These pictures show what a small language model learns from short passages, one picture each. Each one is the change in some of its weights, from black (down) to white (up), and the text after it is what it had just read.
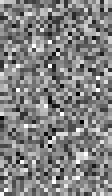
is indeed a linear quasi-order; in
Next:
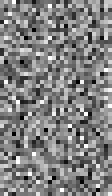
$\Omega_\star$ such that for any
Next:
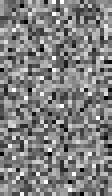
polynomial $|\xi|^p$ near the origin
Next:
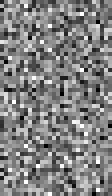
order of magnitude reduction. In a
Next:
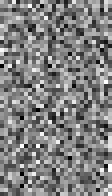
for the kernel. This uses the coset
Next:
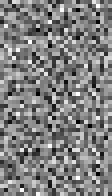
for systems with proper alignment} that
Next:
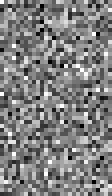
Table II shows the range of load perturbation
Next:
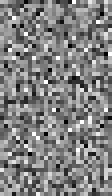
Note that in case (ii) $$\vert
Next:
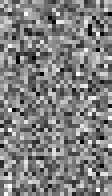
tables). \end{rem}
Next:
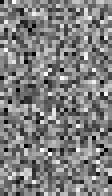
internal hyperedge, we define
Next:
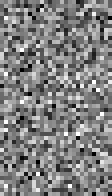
uniquely determined from the first equation of
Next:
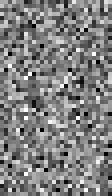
measures $\tilde \mu$ and
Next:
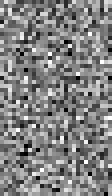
so that $\gamma'''(z) =
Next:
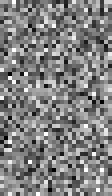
$R$ which commutes with $\sigma$
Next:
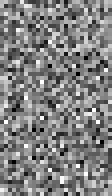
is faithfully balanced).
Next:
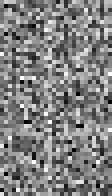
sharply transitive set of permutations on
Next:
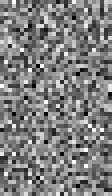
$L$. Moreover, if $G$
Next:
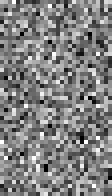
$\pi$ a homomorphism from $G$
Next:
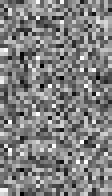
оно является
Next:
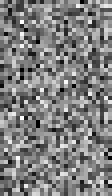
R\Gamma (\Bbb P ,
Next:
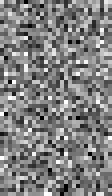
Reward function $r_t$ and
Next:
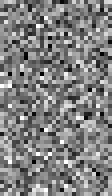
type discussed in Section 2. The proof follows
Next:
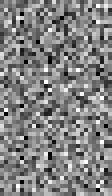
Veblen function starting with
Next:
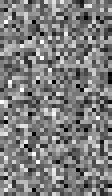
of the second-order exponential-type
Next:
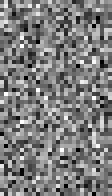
Russell on the other,
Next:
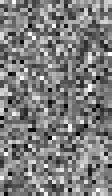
$n$ is a positive integer, then
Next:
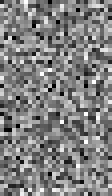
within seconds through a cloud-based
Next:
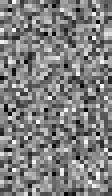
comme suit (pour le
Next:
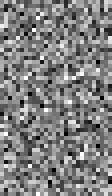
been developed, with the same computational complexity and
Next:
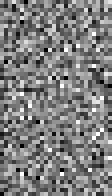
{M}odulation spaces on locally
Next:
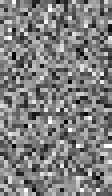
$J$, and obtain that $\bar
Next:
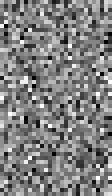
over $\Gamma^0$ and
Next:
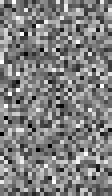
which is approximately 1,618.\\
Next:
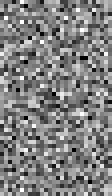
of detected troubled
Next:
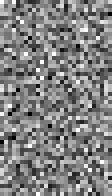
or $b\in I.$
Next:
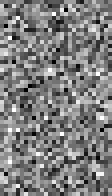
way in which paragraphs are split.
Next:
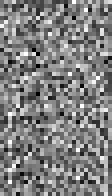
count vector $\mathbf{X} =
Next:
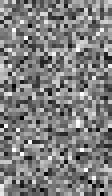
then be $H_0$. So
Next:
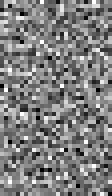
in terms of wind capacity,
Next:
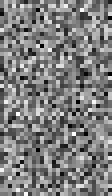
The \emph{weak ES property}
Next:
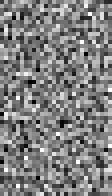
G_i \vee O_i,
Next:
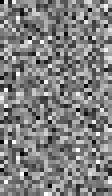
of a busy server, rather
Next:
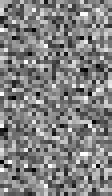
if $A$ is also a
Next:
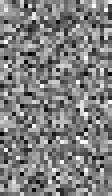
simple Ext2 OS seq})
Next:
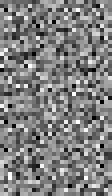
mathematicians studied by Amalric
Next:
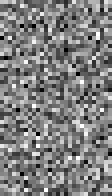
ideas. (In fact, we show that
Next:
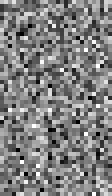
a space with the same fundamental group. If
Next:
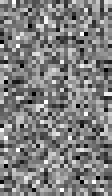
$I_1 \cap \dots
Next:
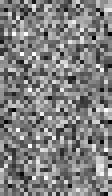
\not= \emptyset$ for all
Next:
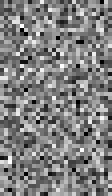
have \eq{centered}{
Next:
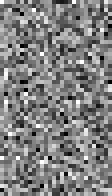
as in Theorem \ref{t4},
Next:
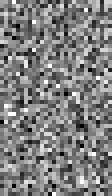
consists of a line (in the topological
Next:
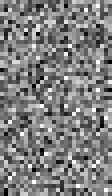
system, which lies within $[E-\delta
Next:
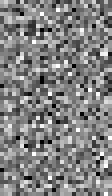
in terms of the growth of these
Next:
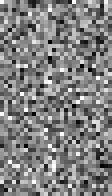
that if a function $g$ on
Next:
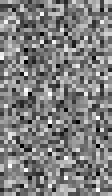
Science foundation for their support of this
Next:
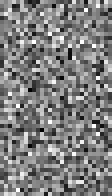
point theorem, that the map ${f}$
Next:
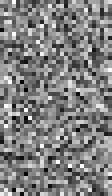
$n\to\infty$. Furthermore,
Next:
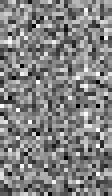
quadratic error terms is completely {\em
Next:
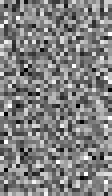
over $k \in I_r$,
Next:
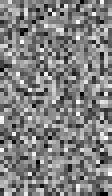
\end{equation} The first integral is
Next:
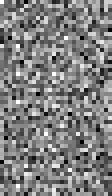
For each $i=1, \ldots
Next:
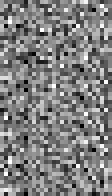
de Computaci\'on,
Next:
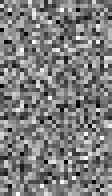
to swim upstream. But as
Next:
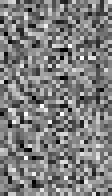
structure of finitely generated abelian restricted Lie algebras over
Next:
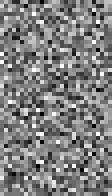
on all legs. This problem is
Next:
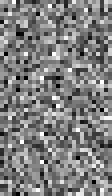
$\pi(x)$ denote the number of
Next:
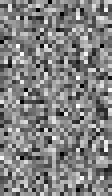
\begin{gather} \eta
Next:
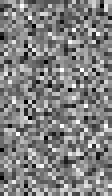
general case. The theorem below states that the
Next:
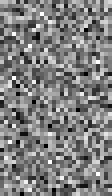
in the sense of Berkovich
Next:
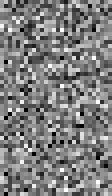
see that parallel vector fields are found on
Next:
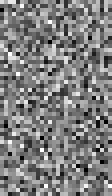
the following picture where we insert
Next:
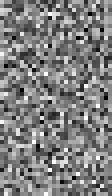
6 output nodes correspond to distinct phases in
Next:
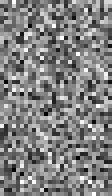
$P$ induce a chord and
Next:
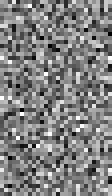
for almost all $u$. Indeed, if
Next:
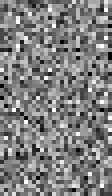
that \[ \norm{ t'
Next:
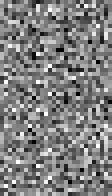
problem such that the optimal spanning tree
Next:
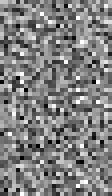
in $PSL(2,\C)$ gives
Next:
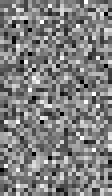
l lw l" CASE 2 :
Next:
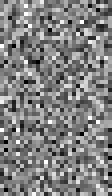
x_j \big) \bigg)
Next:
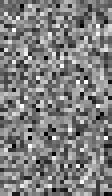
$\fra$ be a fixed ideal of
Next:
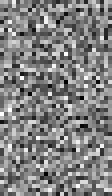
$ composed of \textsl{symmetric functions
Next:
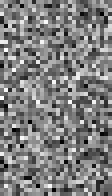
are the generators of $H$ defined in
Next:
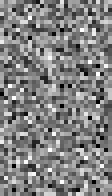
and edges that the convex pentagons in
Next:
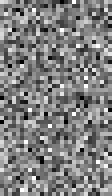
recalled as follows. For a polynomial
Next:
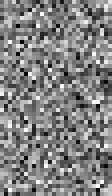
of finite time dependence range, while in
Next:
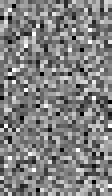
respect to the first Arens product be
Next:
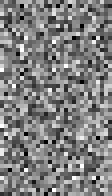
$\Gam$ are at most $2$.
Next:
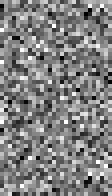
as to make it a word of size
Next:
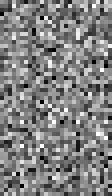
\medskip The key result of this section is
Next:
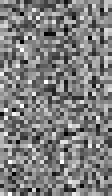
works, for resale or redistribution
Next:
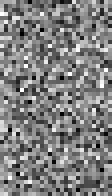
are calculated by taking the average of the times
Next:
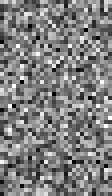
a fiberwise monoid $E \to
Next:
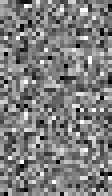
Then $\ini_w(I)$ is
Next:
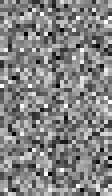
of some as yet unknown but symmetric
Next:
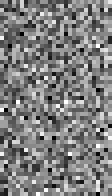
study, over ranges which yield
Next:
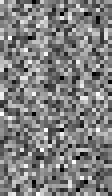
and only if $G$ is abelian and
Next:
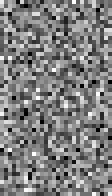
Hardy algebra. Thus, in order
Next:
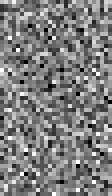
a certain rate. Indeed, the approximation property
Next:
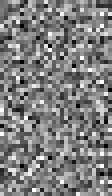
\bibitem{} von Neumann,
